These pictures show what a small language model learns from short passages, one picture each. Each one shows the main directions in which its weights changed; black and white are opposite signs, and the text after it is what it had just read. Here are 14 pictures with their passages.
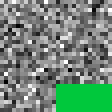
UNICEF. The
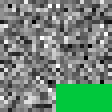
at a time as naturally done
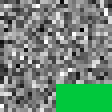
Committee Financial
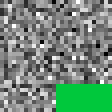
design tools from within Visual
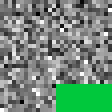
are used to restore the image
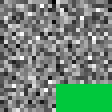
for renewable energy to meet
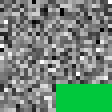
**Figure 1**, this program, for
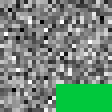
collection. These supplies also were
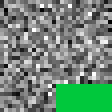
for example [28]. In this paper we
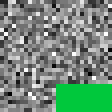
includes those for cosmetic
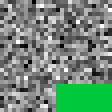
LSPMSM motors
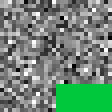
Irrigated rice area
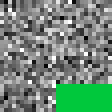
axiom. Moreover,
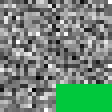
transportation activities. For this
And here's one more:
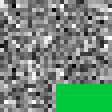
were cases that did not allow this type
